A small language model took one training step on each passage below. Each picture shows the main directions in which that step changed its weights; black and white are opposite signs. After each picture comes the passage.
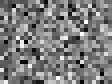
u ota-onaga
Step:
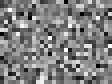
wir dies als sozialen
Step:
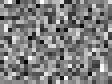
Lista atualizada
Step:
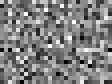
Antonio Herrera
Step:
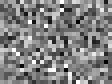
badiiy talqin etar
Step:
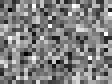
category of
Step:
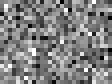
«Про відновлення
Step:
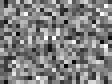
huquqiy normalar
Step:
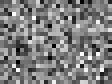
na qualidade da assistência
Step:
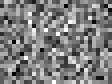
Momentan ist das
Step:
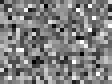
и инновационной
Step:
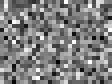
Aguilar, N.
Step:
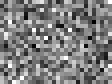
bilan xarakterlanadi.
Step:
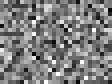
politique exprimée
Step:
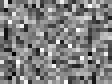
ESP AND
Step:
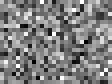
keltirish)ga yordam
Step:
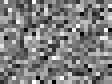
activiteiten niet
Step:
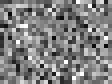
qish fasli juda
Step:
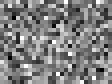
SEMILLA (0
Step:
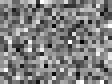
Butuan City,
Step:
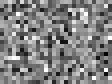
Shu asnoda uch
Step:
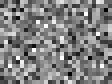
Boshqa tomondan,
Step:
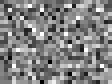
приймають, що
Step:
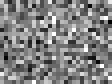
possuem centros
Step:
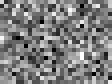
nisbat berilishiga
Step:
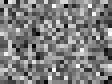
flight in ants
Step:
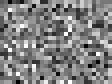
violenței în
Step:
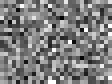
Steghuis C.
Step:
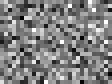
с использованием
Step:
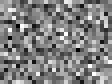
15 iyuldagi
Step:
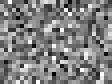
Ali Ibn Sino ham
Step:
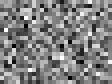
uang yang dimiliki
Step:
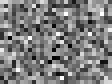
por Randy Duncan e
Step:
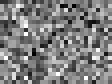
bilim yurti
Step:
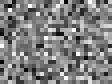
четким числом
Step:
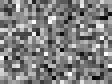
de glucosa,
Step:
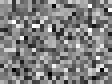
and second period of
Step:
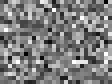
shunchalik rivojlangan
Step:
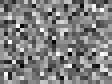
discussion qui a
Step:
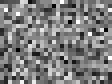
arasında istatistiksel
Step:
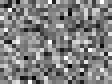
sifatida tilning
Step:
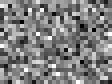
faolligining past
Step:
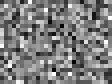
van de vraag,
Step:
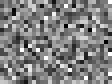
davomida bu san’at
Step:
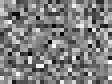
de producción doméstica
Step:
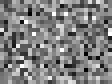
topilgan turlardan
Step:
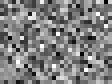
the form of an old
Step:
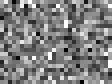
du corp (*bête
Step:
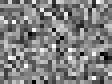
bahwa keterlibatan
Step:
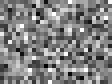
of the document. -
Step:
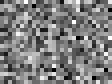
de elegir únicamente
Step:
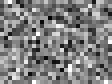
Model - HMM),
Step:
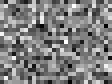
lançamento, goza
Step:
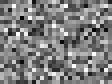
районах только
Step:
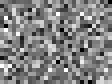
zur Zukunft von
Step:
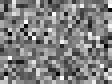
campus Tabuleiro
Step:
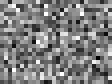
dem Gebrauche
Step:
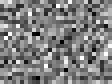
ta'sir qilmaydi va
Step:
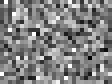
Los aislados de
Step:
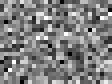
that therefore the
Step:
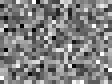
ijodiy qobiliyatlarini
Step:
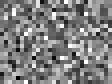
gevaar, dat
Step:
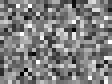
по обеспечению
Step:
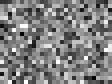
qayd etiladi.
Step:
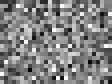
de Pearson
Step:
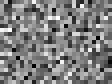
caso em três
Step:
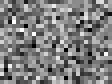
of packaging
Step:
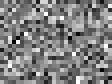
sta pokazali, da
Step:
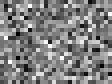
представление о
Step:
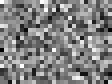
como sobre la sociedad en
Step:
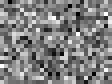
XIII wiekiem
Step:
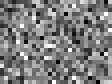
of the Department of
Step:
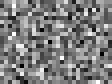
em um litígio
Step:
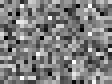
pedagogikaning eng
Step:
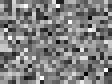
ha predominado a lo
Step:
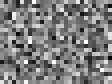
professora conseguiu
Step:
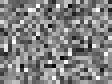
so'ngra esa
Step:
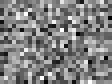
penelitian ini
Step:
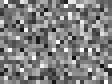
“moderno” – a
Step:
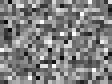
Interaction Of
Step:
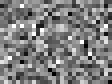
de eerste jaren van de
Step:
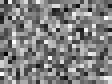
stress va emotsional
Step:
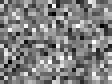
viene negato il
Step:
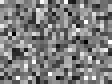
que las mujeres de los
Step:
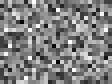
biri metallarning makro
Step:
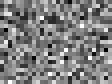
borayotganligi bilan
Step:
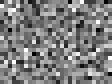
dengizi suv
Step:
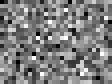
depressiya bolalarga
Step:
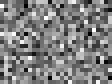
up the valuable
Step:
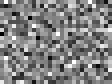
: The distributor
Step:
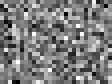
kasbiy rivojlanganlik
